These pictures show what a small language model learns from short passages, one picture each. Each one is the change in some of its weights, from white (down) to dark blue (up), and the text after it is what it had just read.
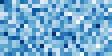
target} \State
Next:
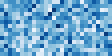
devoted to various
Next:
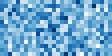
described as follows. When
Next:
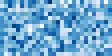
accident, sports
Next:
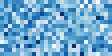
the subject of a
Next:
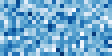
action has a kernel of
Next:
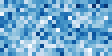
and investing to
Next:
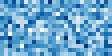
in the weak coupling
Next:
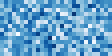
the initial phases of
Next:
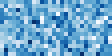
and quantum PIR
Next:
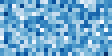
an abelian group. The
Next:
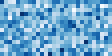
University Press,
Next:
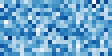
out that in a fixed
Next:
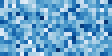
``CB" method of
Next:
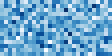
error occurs at bit
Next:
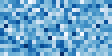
false negative control is
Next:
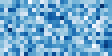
to three different physical
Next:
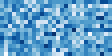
the kinetic energy operator,
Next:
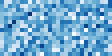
Tan} Let $
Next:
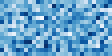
showed corrected peaks
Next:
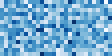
number field $K$
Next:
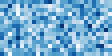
(also known, in
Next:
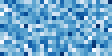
head of the
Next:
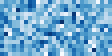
find that footpoint
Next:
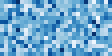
choice of PSF model
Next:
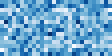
isolated lucky
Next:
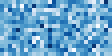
nm when the electron interaction
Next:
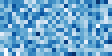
the opening angle
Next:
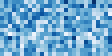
the lattice structure called
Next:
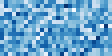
is discussed in the next
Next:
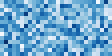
of the disk. In
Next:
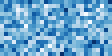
was the result, about
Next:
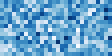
the additional contributions arising
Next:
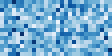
\qquad [D,
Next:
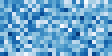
the trivial bundle $U
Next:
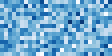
$T$ with respect
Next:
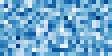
statistic, so that
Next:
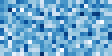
at least $1\,
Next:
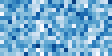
homotopy equivalent to a
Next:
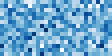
finite quench times on
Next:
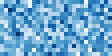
fiberwise action of
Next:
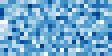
at other couplings
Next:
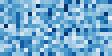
As mentioned previously, the
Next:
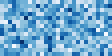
few open problems.
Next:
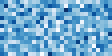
have reached high precision
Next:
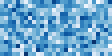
differential fundamental group of a
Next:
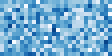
Denote for short
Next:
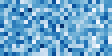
observables through quantum simulation
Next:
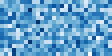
their photonic components in
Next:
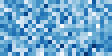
of the truncated Euler
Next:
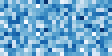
Corollary \ref{over
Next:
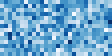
$G$ by
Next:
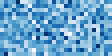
probability of getting a
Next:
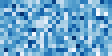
it depends on the sign
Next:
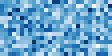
Physics} A,
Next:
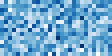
bear in mind
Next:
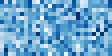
stochastic PDEs in
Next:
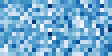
$\calM$. Hence
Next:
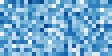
parity of the number
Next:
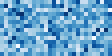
polymers in opposite
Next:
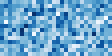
and rectal
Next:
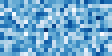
for comparison purposes,
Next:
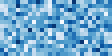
overall contribution of the error
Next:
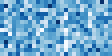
determine whether its intersection body
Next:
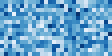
decisions given a specific
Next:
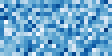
out the irrelevant
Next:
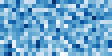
compensate for
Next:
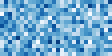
and Stark guiding
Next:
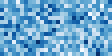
its recently proposed generative
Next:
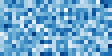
Abel function of
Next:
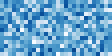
the mass eigenstates
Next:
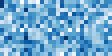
is the usual maximal parabolic
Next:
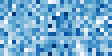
and $\Ldx$
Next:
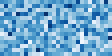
are of the form
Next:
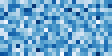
high intensity of stratification
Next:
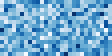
are shown. Each symbol
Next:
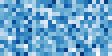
depends on the energy
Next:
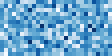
dark matter (DM)
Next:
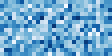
under certain restrictions on
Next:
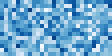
Gaussian fit method because the
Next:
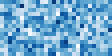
compact Lie group and
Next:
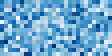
this residue is small
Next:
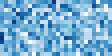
represents our complete method.
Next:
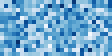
mechanism can be defined by
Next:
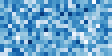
the transmission spectrum, we
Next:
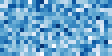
classifying between the three
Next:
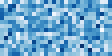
Of course, our
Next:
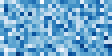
$N$ elements.
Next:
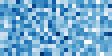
angles. A particularly
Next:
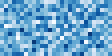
the distant boundary,
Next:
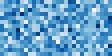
density and electron particle flux
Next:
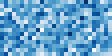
for and constraining the
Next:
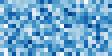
open) continuous maps of
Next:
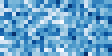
is just a fixed arbitrary
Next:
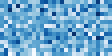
2b), demonstrating
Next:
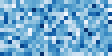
Mathmatica 86
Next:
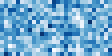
averaged over $\partial
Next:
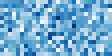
such that no population
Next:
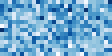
good} \cdot
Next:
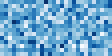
application performs object,
